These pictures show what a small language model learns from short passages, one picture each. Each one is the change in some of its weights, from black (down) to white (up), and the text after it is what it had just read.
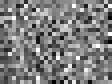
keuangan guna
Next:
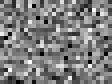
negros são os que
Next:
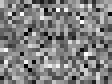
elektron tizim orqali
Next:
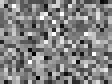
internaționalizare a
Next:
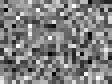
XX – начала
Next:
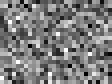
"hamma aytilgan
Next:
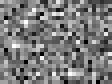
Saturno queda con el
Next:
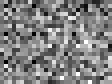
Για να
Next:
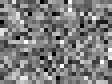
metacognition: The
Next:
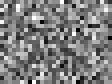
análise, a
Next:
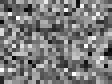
der gemeinsamen
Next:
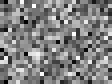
gehe davon aus,
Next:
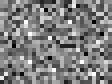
формирование и
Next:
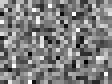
cooperação entre a
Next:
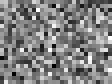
оценки основан
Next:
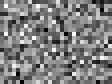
modèle 1, et de
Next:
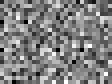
amalga oshirish uchun
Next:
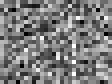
з молодшими
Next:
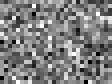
tashkil etishga alohida
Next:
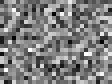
Fadaie¹ Professor
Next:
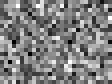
1. Упрёк
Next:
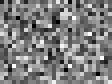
as inteligências
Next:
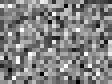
en difficulté,
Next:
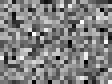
подходов к его
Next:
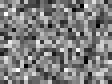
tienen como objetivo
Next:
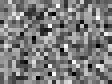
é protegida pelo
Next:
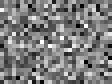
raíz principal;
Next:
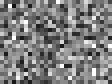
getti d'aria
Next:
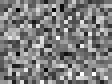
ва бошқа шу
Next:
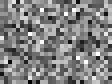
distúrbios da
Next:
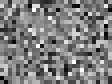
that is, the use
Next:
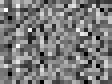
во время
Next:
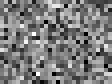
realidad actual en
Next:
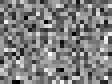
metodlardan foydalanish
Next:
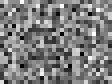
seu forte componente
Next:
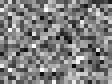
показує, що
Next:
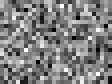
серії ISO
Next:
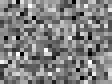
mira desnuda
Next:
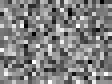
Es entwickelt
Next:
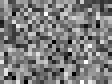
prolongar durante
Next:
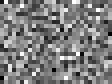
personas. Este
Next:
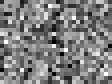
Adresse sind
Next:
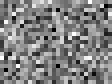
E-ISSN :
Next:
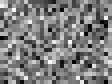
do Estado faz
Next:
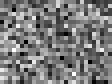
sharq adabiyoti uchun
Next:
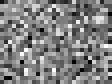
kütle oranında
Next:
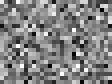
– студенты
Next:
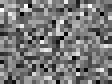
salah satu
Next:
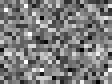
holatgacha surib
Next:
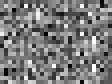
dilakukan baik
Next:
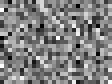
hermenéutica del
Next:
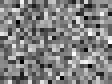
de barreiras e
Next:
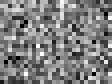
WORKING ON A
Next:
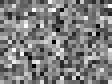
talabini aniqlash
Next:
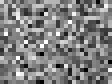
relazioni con i
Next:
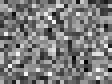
balki uni real
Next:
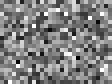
procedee pot
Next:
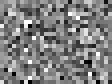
мире, но и
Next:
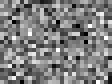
що адаптація
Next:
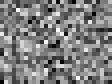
deb atalmish
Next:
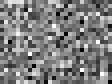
va uning shoir
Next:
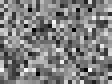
Simpatik va
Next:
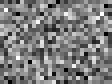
a été déformée
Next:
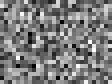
educativa es la
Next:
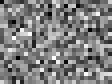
ko'ra, musiqa
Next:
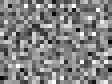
zu weiteren
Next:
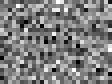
foizni tashkil
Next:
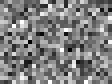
4. Третьяков
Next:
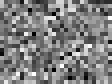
Ona tiliga har
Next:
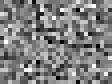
The lengthening of
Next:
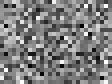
É a líder do
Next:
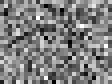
в арктическом
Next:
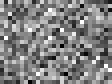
работают как
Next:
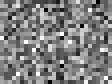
в школе.
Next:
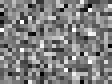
(Stetter in
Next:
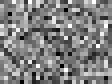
componente zero
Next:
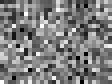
students is also
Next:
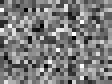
Ya'ni ular
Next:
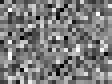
vazifasini amalga
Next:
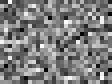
hajmi va xizmat
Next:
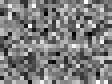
jam tersebut
